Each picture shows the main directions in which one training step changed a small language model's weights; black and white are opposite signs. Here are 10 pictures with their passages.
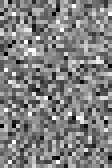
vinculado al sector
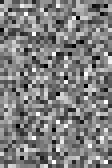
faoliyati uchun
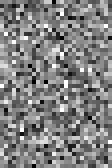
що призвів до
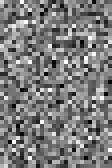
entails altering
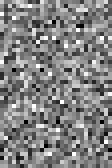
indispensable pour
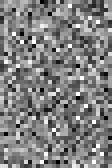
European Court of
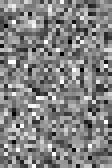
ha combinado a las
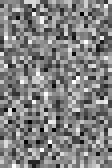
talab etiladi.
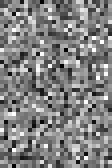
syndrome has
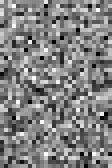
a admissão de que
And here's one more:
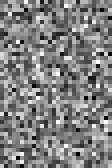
more associated with an
